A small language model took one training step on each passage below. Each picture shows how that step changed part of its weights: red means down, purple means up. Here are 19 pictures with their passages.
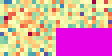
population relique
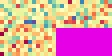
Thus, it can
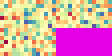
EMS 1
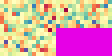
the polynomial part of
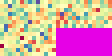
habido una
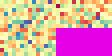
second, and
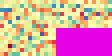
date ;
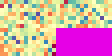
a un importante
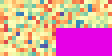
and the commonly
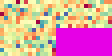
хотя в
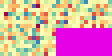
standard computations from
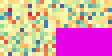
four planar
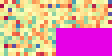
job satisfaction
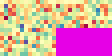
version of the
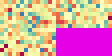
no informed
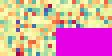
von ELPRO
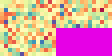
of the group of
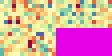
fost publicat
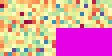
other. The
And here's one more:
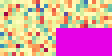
were assured
